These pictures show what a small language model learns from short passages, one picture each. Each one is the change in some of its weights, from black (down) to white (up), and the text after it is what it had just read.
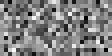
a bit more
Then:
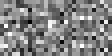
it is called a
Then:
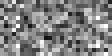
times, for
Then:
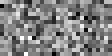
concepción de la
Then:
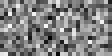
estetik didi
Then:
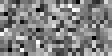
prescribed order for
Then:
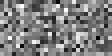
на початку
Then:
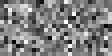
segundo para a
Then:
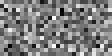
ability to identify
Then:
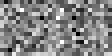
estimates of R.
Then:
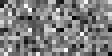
esse momento
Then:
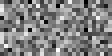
stochastic linear
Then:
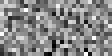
from the numerical analysis point
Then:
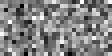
be a set of
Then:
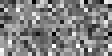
benda atau
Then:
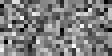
expansão com
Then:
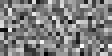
localizados nas
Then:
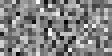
build the subset
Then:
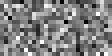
як процесуальний
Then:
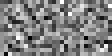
choice implies that for large
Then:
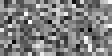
of all $\omega'
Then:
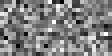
main shortcomings
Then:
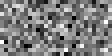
12 ta altar
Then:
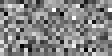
they satisfy the precise
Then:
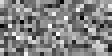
capacities depend
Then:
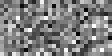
so that $\oin
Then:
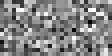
virtual and
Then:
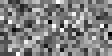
,b \right)
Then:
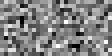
shape, only
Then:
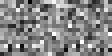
upper and lower
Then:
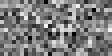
bir kundan
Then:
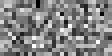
out, is the
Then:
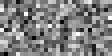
Let $\tphi$
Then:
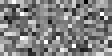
is desired.
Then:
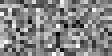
the development of
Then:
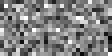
процессе работы
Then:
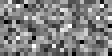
which we found large
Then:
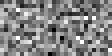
legal rights are
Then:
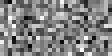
Le faisceau
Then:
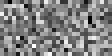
this basis, the
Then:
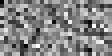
and international
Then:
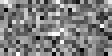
maximal kernel word
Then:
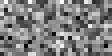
note his investigation
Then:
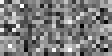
\alpha I$ for
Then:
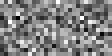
T^o$, and
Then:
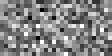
defines an abelian
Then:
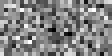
operads and
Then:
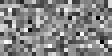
the extension of a
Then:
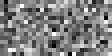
olib borilgan
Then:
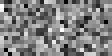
a result similar to
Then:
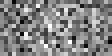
the average
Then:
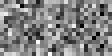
of~$G$ on
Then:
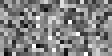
compare with the
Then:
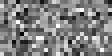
de extravio
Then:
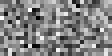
of functional response}\\
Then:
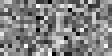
line of nodes as
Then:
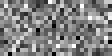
Lindas a
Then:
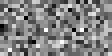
linear combination of
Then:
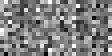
\item increase in
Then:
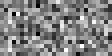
emas, uning
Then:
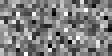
obras, entre
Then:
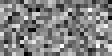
group, we obtain our
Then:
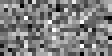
tayangan holda
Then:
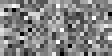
type of wave equation
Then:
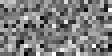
+ n + \alpha
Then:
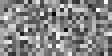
calculation of the
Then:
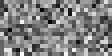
por tanto, el
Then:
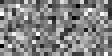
duality, used
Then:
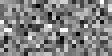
t$, while having
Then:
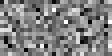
в целом
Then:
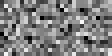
qilishi kerak
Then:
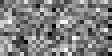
pecho, marfil
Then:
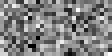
that the product of two
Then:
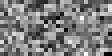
12% растворе
